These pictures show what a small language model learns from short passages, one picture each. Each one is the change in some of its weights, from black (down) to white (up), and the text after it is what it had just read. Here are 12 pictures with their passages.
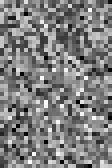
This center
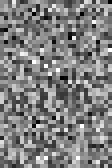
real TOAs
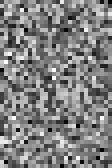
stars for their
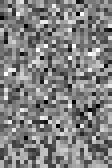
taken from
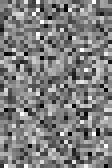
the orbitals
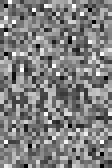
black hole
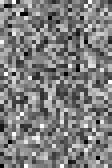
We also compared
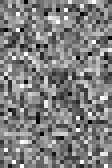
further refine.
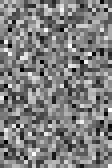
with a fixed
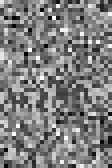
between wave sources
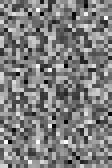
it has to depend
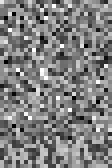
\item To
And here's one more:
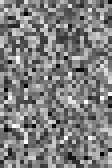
This work is
